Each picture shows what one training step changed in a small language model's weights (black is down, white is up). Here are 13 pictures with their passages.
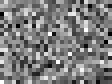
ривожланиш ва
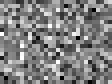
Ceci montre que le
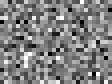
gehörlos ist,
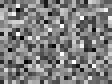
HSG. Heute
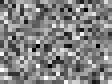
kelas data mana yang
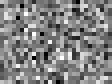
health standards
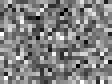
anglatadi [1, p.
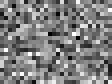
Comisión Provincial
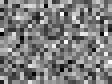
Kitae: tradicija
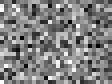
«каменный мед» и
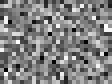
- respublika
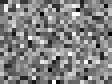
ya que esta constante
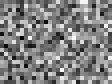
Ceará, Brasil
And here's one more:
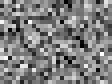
середовищі та
